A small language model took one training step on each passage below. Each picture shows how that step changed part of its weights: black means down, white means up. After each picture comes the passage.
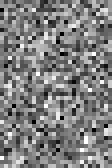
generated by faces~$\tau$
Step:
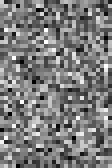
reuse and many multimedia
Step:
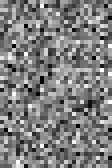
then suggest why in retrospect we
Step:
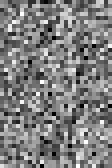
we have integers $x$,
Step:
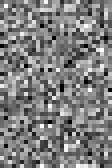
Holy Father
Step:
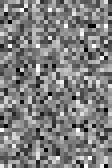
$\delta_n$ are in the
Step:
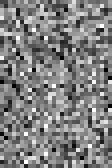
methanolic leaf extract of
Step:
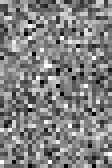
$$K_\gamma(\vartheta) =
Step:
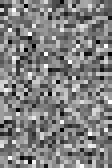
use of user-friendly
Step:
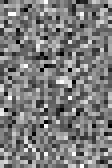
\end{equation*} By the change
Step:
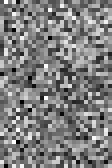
generalised functions. Given a real number
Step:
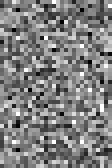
placed horizontally over the
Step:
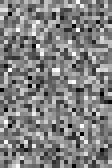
France\\ {\small e-mail
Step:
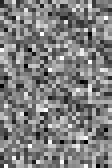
of nasal transseptal
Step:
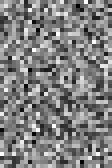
for the discreteness of spectrum.
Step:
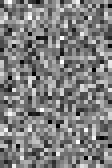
SNS in control rats and in
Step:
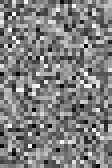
annotated a list of 236
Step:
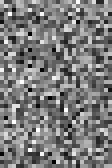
a consequence of the study of a
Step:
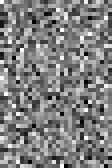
the first non-integral
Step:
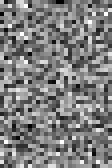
develop a structured certification system to document
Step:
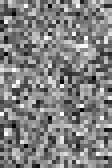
intelligence (AI) has shown
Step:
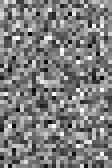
second case{\rm)} function satisfying the
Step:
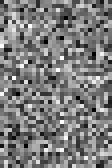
may be prohibitive for too
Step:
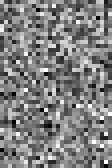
ways to increase the temperature load and reduce
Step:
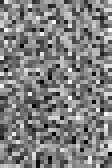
the total hours in one year
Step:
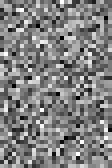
not lead to a strongly functorial weight
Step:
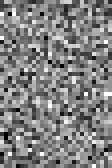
a substantially vague concept of
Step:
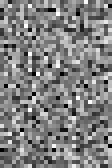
beginning of each chapter. The theorems
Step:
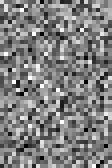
are issued from the weight function
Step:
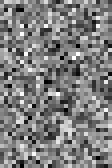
can incentivize immediate consumption and
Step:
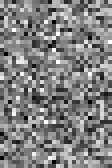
convex integer minimization problem \[
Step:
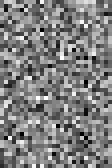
are processed, buffer
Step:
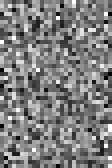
concept of transformative practice: thinking about
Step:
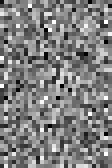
Colombia, the National
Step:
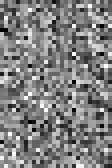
Northern Africa is the
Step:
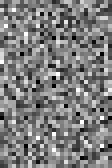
marginal fit of pressable
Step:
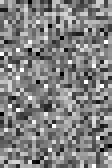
Then, we orthogonalize them against
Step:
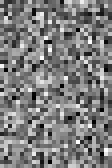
Yale University Press, New
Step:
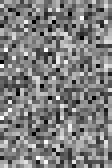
repeat the above process, we can
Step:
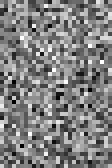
One immediate problem is then to decide
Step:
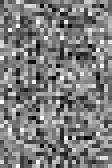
micro-shoots per
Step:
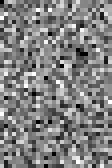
presence and absence resp.~of
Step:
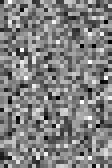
stratigraphy and geologic
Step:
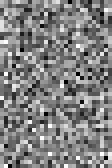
Pratiwi, M.
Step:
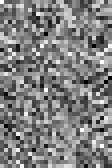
patients since it allows them to be treated
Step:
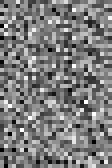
detected in 88% of patients.
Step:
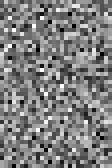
crosstalk with ABA
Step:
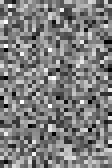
channel for the simulation. controller must be
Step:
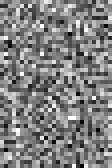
over $G_i$. \item
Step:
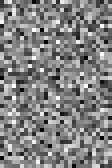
a residential area,
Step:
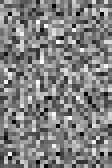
his ethics, his theory of
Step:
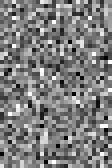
normalized solution, then $$\Phi =
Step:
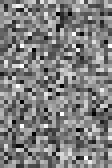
are not transparently recorded in the
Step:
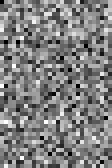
the values in the form. Thank
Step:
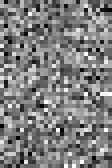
sweep-voltage drifting
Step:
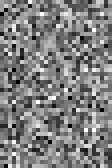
: celui où
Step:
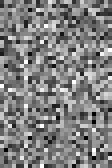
student support and if there is any
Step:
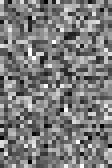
FWI that approximately solves the
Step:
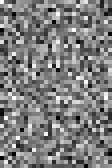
differentiation within each material type
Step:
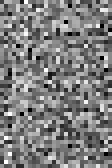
standard format and external verification
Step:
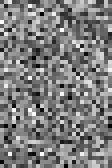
to a suffering and
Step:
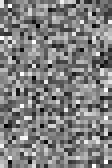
them efficiently and a lower
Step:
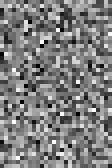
outcome of products of two stars.
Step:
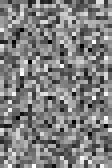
we present the example, we recall the
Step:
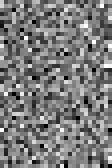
the performance of village heads in
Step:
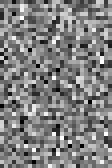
application of the Banach fixed point theorem to
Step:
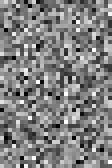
(chp); \draw
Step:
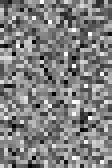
were established (Section 4) within
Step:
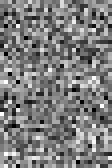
Use](#), users must use the
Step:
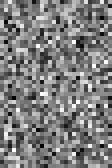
fact that $r_0\geq
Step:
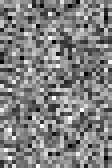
quickly using Graphics
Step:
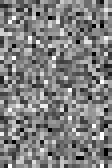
established procurement schemes, such as
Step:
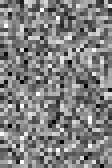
of Civil and Mechanical
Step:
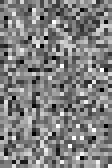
ethnic affinities and cultural
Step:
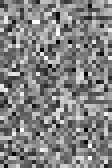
in the initial $L_0$
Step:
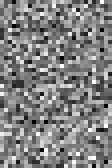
theory has a consistent model, then we
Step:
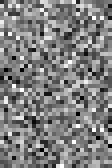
and KD cells are outlined
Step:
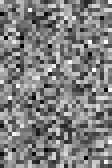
the conventional estimation algorithms such as Zero
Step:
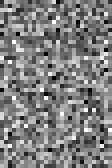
robust and scalable features provided by modern
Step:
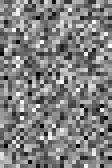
\begin{center} {\bf
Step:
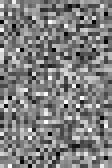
Fit Statistics To evaluate the structural
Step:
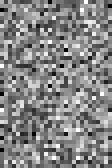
More recently, the notion of variational
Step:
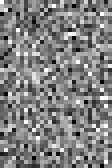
the oldest mentions of
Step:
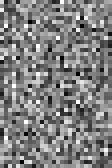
Microaggressions for
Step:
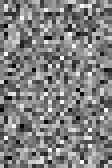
0.016, which is less
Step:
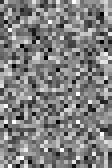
objectives. The results are shown in the
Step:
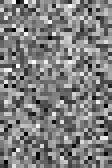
space. We give a proof of the
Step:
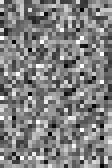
the vulnerability or vice
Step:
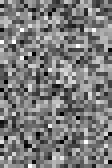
of study is relatively new with 47
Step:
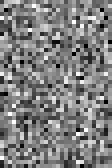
The (first) dynamical degree of
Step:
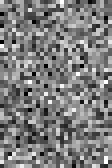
the law of a random vector or variable
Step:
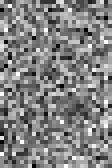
together with a conjugacy class
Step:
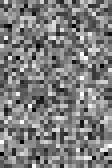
consumptions are considerably less comparing with
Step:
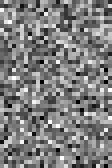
and religion should be understood in
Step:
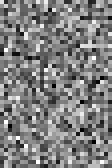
\begin{proof} For every
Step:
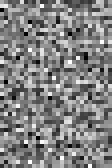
between Heritage,
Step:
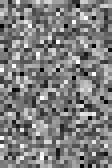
simplied into (see Sec.
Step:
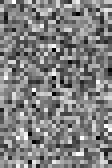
optimal reactive power injection vector
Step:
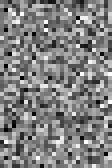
we obtain \begin{equation}\nonumber
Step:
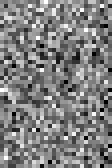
to $e_i$. Almost
